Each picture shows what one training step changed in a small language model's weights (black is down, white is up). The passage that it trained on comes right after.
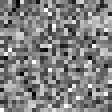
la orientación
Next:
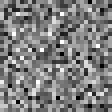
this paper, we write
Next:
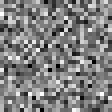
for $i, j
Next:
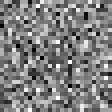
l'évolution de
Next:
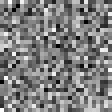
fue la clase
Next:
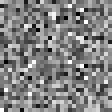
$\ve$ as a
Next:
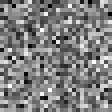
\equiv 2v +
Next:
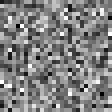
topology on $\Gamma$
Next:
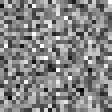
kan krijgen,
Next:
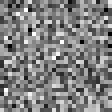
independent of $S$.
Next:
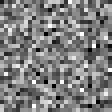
to a significant reduction
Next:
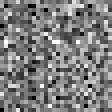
tilini bilgan
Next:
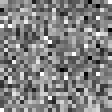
um desafio para
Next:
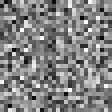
wurde mit schwarzer
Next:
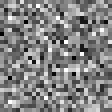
with $v$ or
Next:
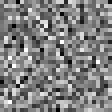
by reducing them to
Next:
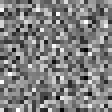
that preserves the probability
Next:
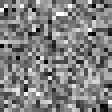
mais consentânea
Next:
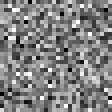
результат, –
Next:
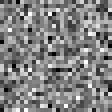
oliy ta'lim
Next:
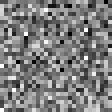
die volgens de
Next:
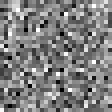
$t$-structure and
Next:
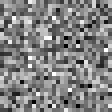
root $\alpha \in
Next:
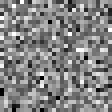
of twist number
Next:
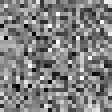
e suas propostas
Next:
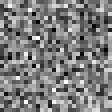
and $\gamma \neq
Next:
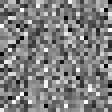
atteindre et
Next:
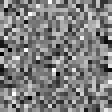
ta'minlash va
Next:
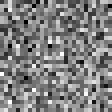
il contrasto dei
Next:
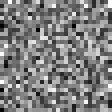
água é bem
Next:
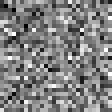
lb}. The
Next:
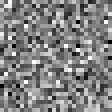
essentially scalar variations
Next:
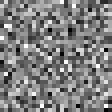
is the operator of restriction
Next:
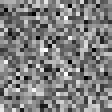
distribution; \item
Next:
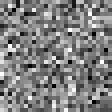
dans la langue
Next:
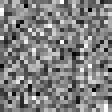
is verified by
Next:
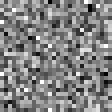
regular chargers,
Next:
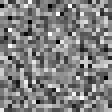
\aleph$ and
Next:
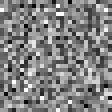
по сути, не
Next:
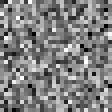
селянства є
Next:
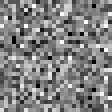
un sentido renovado
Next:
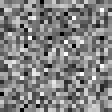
$G$ form block
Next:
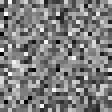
in Fan and
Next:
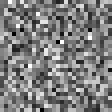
for this note we are
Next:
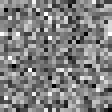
the random seeds
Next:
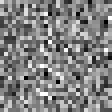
tajribalar bilan
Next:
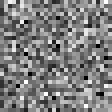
computer calculated
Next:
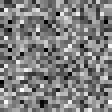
- \bxi
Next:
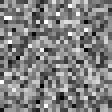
financiera de la
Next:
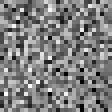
Yet truly
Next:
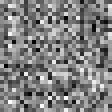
and $k$ is
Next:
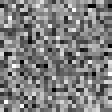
since the VEM does
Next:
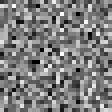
an alternative approach that
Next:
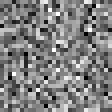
répartition dans
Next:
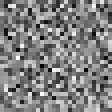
adică o
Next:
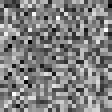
– ou mesmo
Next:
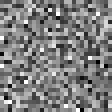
M = F_k
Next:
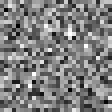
of bases of
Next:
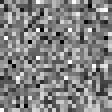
educacional. A
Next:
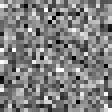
ayol karaxt
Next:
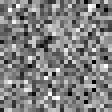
characters of an
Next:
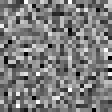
// Communications
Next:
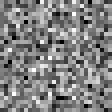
iqtisodiy, ijtimoiy hamda
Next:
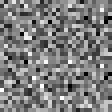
Combining the equations
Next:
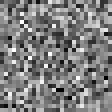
сторон или
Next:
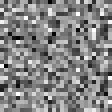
papers, data,
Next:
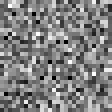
and $0\leq
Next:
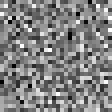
taxonomy of the
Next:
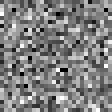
yang digunakan dalam
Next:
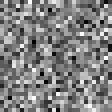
нее, при
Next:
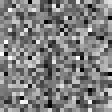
for Dynamics of
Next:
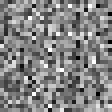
le ipotesi
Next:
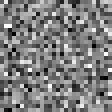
be the new root and
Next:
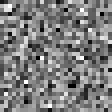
Uso actual de los
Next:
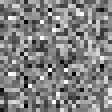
$k$ with
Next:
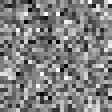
bir o‘zing
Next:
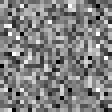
observation is the following:
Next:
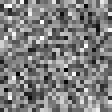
bounded by $M$,
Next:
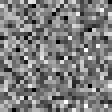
for our purposes
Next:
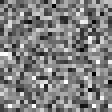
y el hielo
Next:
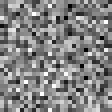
$x^*$ satisfies all
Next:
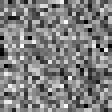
suffices to get a reduced
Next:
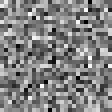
na compreensão da
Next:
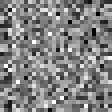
every edge has an obvious
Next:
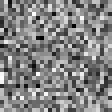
dalam belajar.
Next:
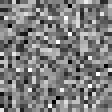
-\eta \right)
